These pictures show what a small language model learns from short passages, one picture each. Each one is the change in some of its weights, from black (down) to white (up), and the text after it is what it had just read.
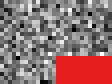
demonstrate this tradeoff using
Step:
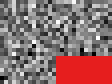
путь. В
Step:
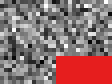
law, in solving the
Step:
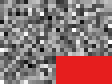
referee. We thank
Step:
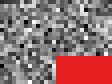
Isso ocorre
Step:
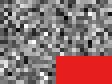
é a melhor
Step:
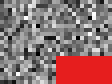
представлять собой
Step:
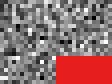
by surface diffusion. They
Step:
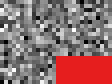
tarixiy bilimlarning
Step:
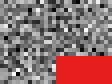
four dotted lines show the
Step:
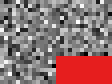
a number of issues and
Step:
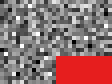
radially constant at zero.
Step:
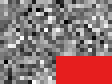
The dipole regime is
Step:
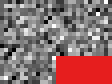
İbtidai sinif
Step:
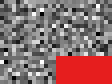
propagators. For more
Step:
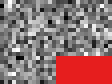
at around 10 mHz
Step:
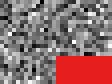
use of the ZAMS
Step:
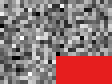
degan yorliq
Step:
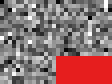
parameter are detailed in Table
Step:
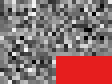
эга бўлиш,
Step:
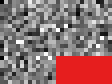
magnitudes as shown in the
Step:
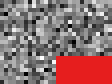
\sin \delta_\odot
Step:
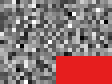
Ответы на эти
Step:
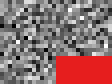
Irish bank
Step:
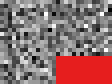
is deduced by scaling
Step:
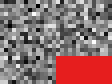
Macan ukuran
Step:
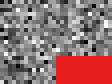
Naturalismul se
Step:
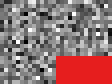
del siguiente trabajo fue
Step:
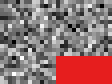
confirmed the lower-mass
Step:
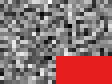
deformation.} due to an
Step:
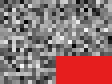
all possible two-bit
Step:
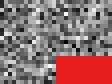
extracting differential conductance
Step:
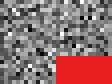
two natural numbers $m$
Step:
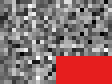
зазначити, що
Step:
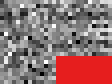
analysis with the corresponding analysis performed
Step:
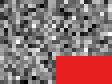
spatio-temporal data
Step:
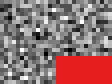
and their application in industrial
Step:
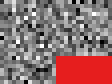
интересными все
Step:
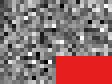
san'ati tarixida
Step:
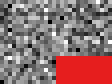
of different color structures is very
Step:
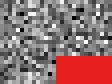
as $\gamma \le
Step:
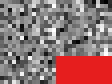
now see below. Consider
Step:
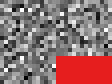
leverage native QAT
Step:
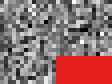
relative peut constituer une
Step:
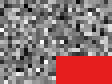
positive, oscillatory instability occurs
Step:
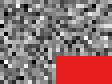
A Constituição de
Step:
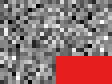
Acadêmico e
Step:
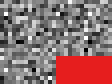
وفيها من
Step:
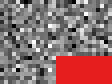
karena itu,
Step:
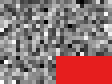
kubik splayn
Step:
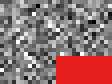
NASA grant
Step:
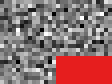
age lust crisis,
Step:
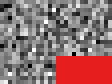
(b) and near
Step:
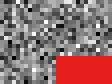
a sub key can take.
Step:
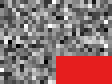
second class constraints could be
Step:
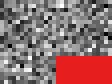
maqsadida umumiy ijtimoiy
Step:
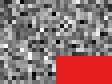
this report, we use
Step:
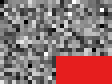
holes that does not fit
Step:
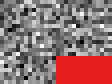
size ratio when image resolution
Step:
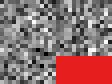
юридичними і
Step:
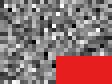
uchun shuningdek,
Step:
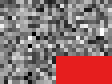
de sus yemas
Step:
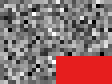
their heat extraction performance
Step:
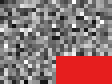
system a generalized version of
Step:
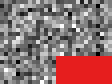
on the question you are
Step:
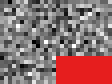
coherence phase generates
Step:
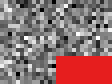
catalogs of double galaxies and
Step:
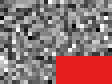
a um terceiro,
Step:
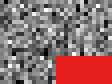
the same hyperstatic
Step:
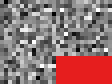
the main aim of this article
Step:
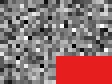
fuerzas vitales
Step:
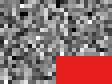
we provide a brief
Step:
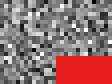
sea quarks this is done
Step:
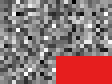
as a diffusion in narrow
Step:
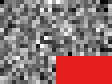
Fig. 1. In the
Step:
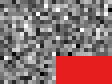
bin width, and the
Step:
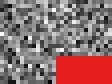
and blue colours.
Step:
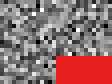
EIZlar bu
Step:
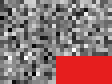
transfer matrix $R$ through
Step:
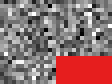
variability of Cyg
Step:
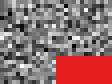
beamforming weights, and
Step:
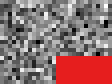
is obvious that the expansion
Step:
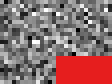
the Larmor radius
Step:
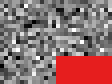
atual no Brasil e
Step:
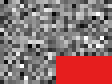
the ratio of particle masses
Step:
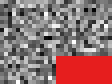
is the feedback filter
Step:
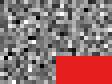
gli effetti
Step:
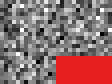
of the effective radial potential,
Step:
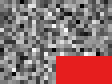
sufficiently close to the BS
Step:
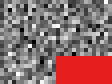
mavjud bo'lgan
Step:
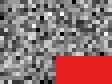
orqada qolishi,
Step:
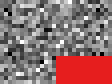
process still occurs, from which
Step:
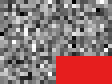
fortalecer sus
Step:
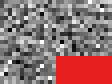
populated with particles of mass
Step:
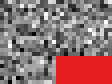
assumption is made partly because
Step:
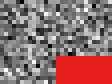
tensor squared, \beq
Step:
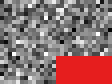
sets of attractors that
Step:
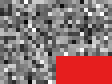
\right\}, \quad
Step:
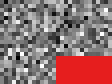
all samples in OMD
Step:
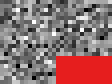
con Veracruz,
